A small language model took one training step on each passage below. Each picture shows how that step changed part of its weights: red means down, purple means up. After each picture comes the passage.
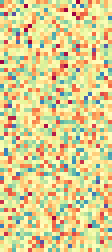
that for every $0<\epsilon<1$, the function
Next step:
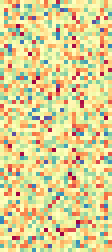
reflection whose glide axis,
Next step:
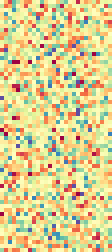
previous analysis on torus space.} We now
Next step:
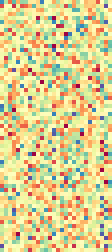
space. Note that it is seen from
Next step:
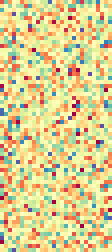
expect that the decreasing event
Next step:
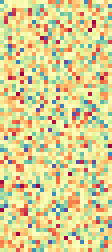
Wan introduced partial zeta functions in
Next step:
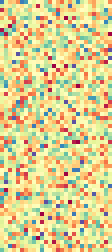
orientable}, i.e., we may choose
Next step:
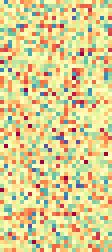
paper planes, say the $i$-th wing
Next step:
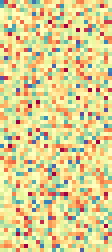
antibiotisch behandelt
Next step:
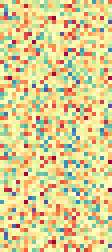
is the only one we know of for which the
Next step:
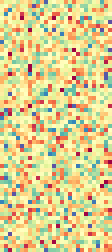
the reason why we need to consider the function
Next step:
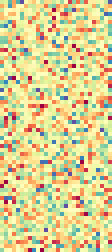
the sphere. Thus, via equation
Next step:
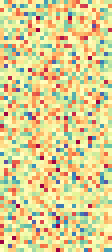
about Calderón's interpolation spaces,
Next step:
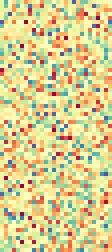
de pisos de áreas molhadas
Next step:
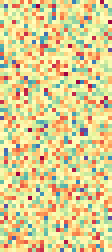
position at some point, or is removed
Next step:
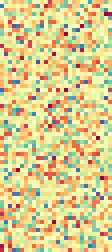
Nevertheless, below we show that
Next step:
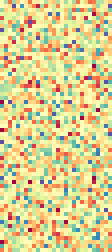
\alpha = m \end{cases}, \qquad
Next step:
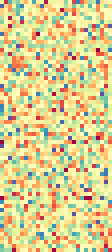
plantas. 1era edición.
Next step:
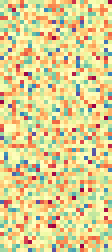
situation. \item The contravariant power-set
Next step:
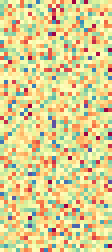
= -1. \end{equation} Using
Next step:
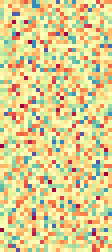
та адміністративному
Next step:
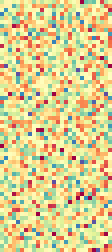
fiskal tahlilning mazmunini
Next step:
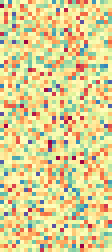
F_n$. It factors uniquely through the
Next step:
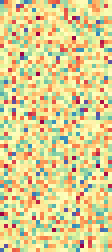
probability distribution on the current estimate. In the
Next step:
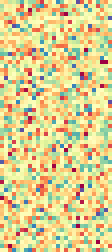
were also provided. Keywords:
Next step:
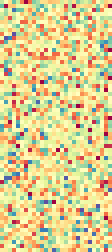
heavy metals to genotoxic
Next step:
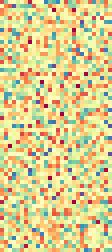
it minimizes the functional $F$, which
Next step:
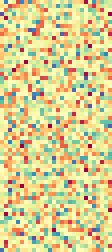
poluidor, os resíduos
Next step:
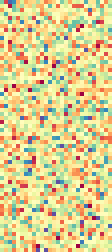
**Qudaǵay** kelin
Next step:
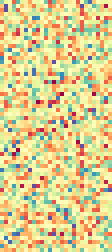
grade students in basic education in
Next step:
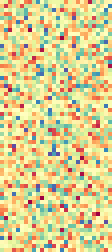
pueda alcanzar conclusiones
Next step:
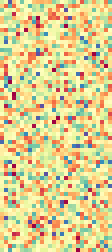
confinamiento por la pandemia de
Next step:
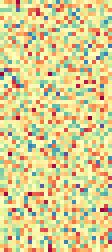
die Kinder und Jugendlichen gemeinsam
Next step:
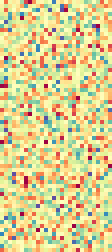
promovendo a separação dos ossos
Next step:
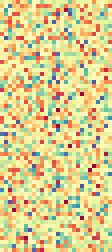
B.~Zeng, ``Robust unit
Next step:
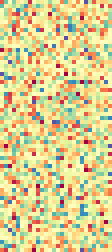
représente un cadre de suivi
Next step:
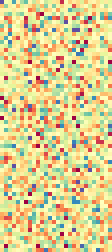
$\beta$ used: $\beta0$ for
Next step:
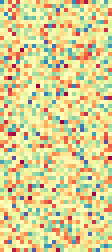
branquitude são apresentados de
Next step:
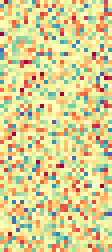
ideal values of each attributes
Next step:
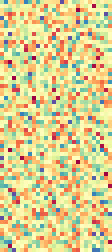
первичную минимально
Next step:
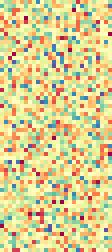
type $B_3$. Suciu showed
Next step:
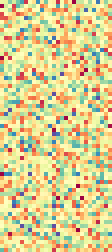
катта талофатларнинг содир
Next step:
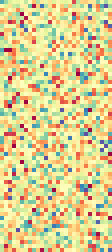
diretamente no serviço de remoção
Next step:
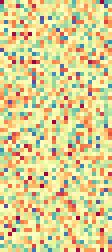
definition. They are ``simple indecomposable
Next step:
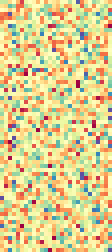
\frac {z^\alpha}{\sqrt {\alpha
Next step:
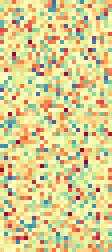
We choose $j,s \in \N$
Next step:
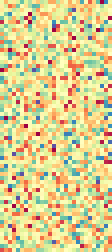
that two different free pairs can be contained into
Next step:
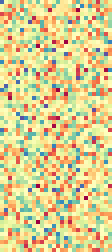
amalga oshiriladi.
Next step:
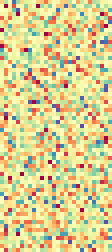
solange wiederholen der Großteil der
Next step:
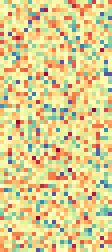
kutubxonasi, 14 ta
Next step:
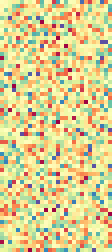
macht deutlich, dass „Unsere
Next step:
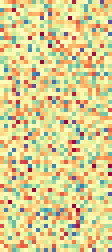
Theorem 1, the relevant idempotent
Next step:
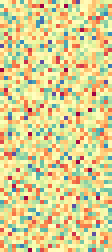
a Villavicencio *et al*
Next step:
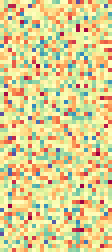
(2004). La tutoría en el
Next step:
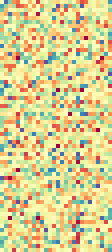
como en el específico de
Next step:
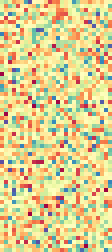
orthogonal polynomials may help to find out
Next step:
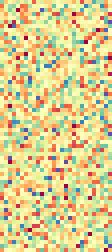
angles take a value within $\{-15
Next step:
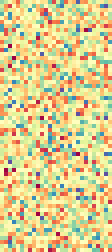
motor didapat melalui
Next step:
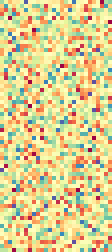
and practical recommendations for
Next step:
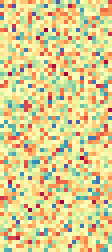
jo'n va ta'sirsiz
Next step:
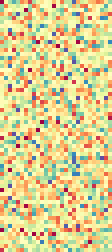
$Y'$ is covered by the
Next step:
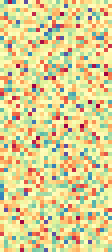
Além disso, deve-se discutir
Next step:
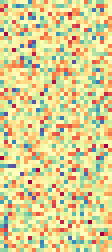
наслоение мешающих
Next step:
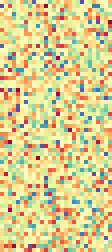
als een combinatie van het
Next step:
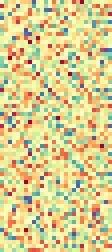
extended as a linear differential operator of order 1 on the
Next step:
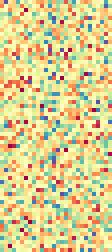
de pesquisa das leis e
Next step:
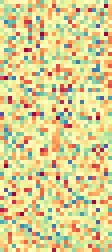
работников Фабричный
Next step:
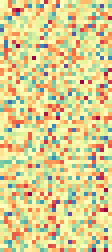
açısından yüksek
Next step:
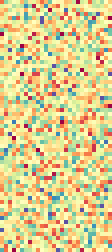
of rotational self-shrinkers
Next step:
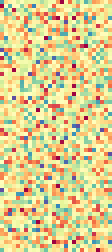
formula, we need some more notation, which we provide
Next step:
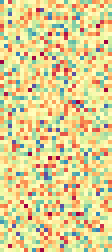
a unique $n$, and so this is the
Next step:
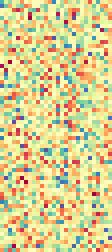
Brauer equivalent to a cyclic algebra
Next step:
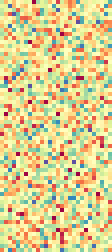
sink, but where populations might
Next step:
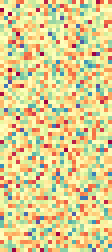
pihak yang berkepentingan,
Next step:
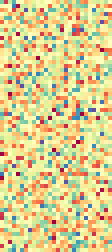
организации состава
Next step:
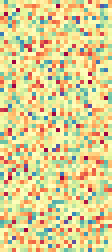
of grid nodes is not crucial
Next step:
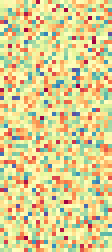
\to C$. Furthermore, any two
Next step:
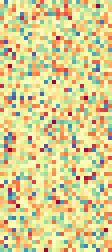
круглые сутки.
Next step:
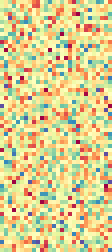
exploration, therefore the search could
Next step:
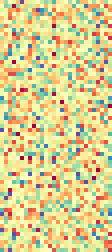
фосфору і калію у
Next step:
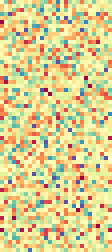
countable set $V_\alpha$ of
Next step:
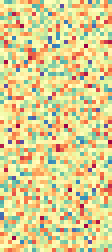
minerais, por outro lado,
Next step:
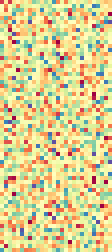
Nursing \printead{e3}}
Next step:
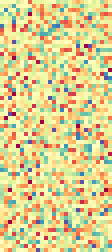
with constant curvature and analyzed some special
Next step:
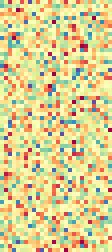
extensions with a loss of smoothness, that
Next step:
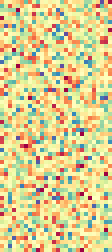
Jensen's inequality, it is enough to show
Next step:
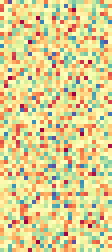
uniseksual. Kecuali
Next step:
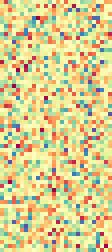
va audio materiallarni qo'llash
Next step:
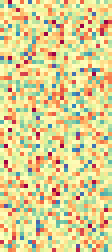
expression of feelings, but also an
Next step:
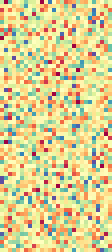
any $t\models q'$ the
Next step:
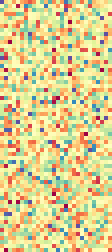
другого Юрия -
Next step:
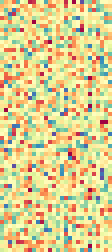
in T'' level event has solutions in
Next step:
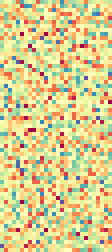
перекладача», технічних
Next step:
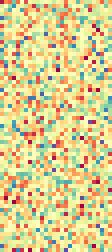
qu{\'e} la respuesta era
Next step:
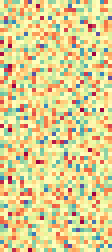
la représentation des fonctionnaires par
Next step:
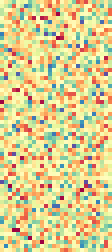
bino yoki inshoot qurishni
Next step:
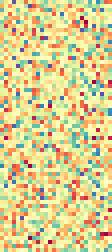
de învățământ este
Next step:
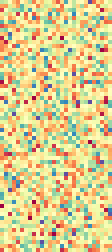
most popular definition is given by the
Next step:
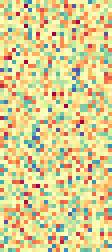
the $\D^i$ are in fact LR
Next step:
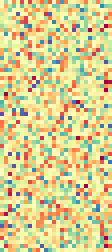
checked}, and that this is why a
